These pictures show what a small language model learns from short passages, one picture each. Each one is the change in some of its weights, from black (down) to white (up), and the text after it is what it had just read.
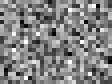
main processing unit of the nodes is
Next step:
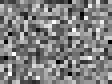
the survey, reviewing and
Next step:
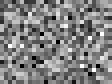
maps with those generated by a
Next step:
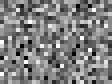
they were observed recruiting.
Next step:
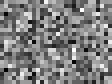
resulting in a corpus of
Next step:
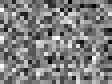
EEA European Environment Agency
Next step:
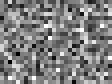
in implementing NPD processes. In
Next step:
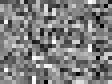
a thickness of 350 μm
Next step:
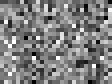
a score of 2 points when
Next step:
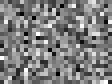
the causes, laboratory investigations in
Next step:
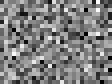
these rules work, focusing on word
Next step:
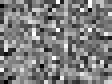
considered as a part of a system
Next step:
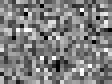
out in stages. It is considered
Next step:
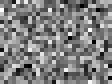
Archiving, Data Discovery,
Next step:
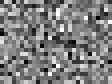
ERIC Forum Annual
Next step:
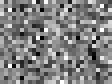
group of individuals, with 60%
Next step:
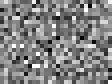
bean on the proximate
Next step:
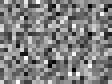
**A STUDY TO
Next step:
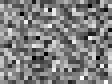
the efficiency of above 17%
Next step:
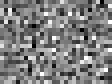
and insufficient birth spacing.
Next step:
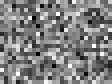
or changes in system parameters.
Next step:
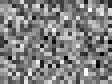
the filters built in the
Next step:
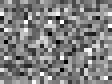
with a Carl Zeiss
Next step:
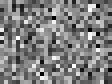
increase in the production of real goods
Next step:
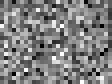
black line inside the box representing the
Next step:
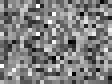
drift rates. The transition
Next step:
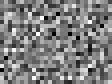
diversification of exports is
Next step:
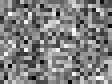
for choosing the limit addition levels
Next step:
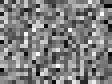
Another study reported a total food
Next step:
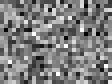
the peak areas of an equivalent
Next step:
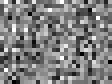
such body is always measured by its
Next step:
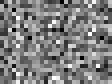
study. Table 4.1:
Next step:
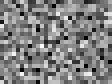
'cemented' sediment occurred
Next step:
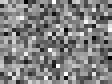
headquarters. The
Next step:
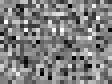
is a three-point bending
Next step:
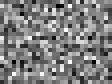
the increase of EEJ.
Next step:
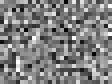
is toxic or allergic
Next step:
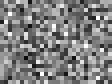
offers a holistic, natural approach
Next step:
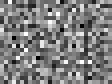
between perceived interactivity and electronic
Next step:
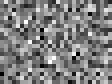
study of subject in order to
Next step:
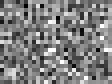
for interoperable data available in
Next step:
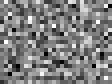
plane is deduced using
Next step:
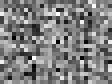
to contribute a tiny amount
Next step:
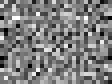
optimum level. They also
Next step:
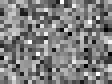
capsule-type resistance
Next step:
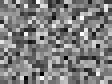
Norwegian archetype
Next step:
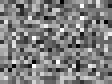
all industry sectors have been affected by
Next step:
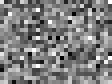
44.2 and then rises
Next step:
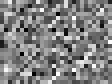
indicators that characterize the projected
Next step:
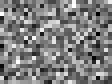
to display downloads and
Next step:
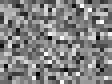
the case for all the contributing systems
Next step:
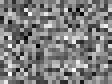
in schools, which these new
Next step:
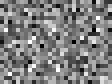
through education, be adopted in the
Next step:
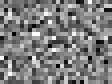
and viewed as positive additions
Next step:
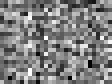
using HOTf, metal
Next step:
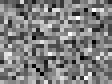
the eleventh place with around
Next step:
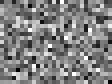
4 concludes the paper.
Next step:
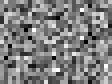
led to a surge in demand
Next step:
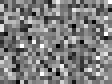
long-term consequences for health.
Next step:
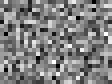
been used under static and/or
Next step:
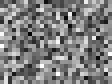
For this reason, spatial organizations of
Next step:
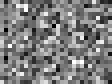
total power consumption in high performance digital
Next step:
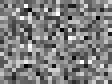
inflated at a low pressure
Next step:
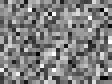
or multi-disease
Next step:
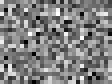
and Google App Engine scale
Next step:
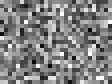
of only 25 percent of the 500
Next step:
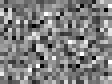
and skills of students studying in higher
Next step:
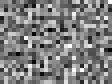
on other infrastructure development as required.
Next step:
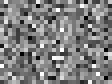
overcome such an effect, it is
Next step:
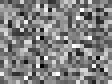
the data of two different classes of
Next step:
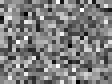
such as host defense,
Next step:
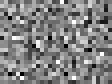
multivalent ions is
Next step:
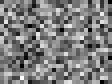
et al. For better or
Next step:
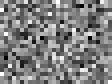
Subsequently, during processing of
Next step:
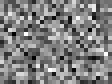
deformability and strength of the
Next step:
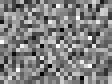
wish to retain their own independent
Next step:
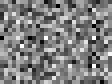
order of multigroup and angular
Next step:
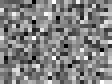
for employees 4. TQM
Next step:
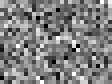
Serpentine Tube
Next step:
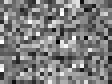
previously unknown pathogen to rapidly spread
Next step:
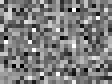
as well as educators' capacity
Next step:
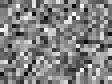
normal commensal of the female
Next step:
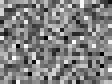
label photos from diverse industries were
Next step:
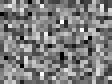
a way that I am dividing
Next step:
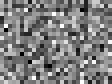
b) at intervals, c)
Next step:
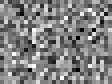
the students are some representative examples:
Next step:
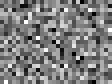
of our society. This remains our
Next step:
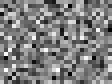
C loss indicator by assessing its performance
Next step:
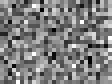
of anticancer study on
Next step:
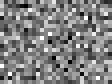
building. The knowledge about the use
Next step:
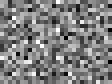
are organophosphorus
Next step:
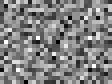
topic of the review discussed comprehensively
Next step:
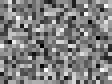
method. Inoculum for
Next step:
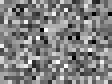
is a recent graduate of the
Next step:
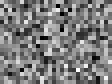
of Business, Economics and
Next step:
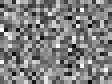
distribution of productive assets as the
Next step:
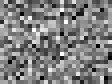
arrival at customer sites
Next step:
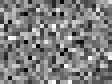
This paper mainly deals with the
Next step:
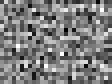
teachers more ability to manage this
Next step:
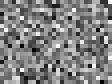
court of law pertaining
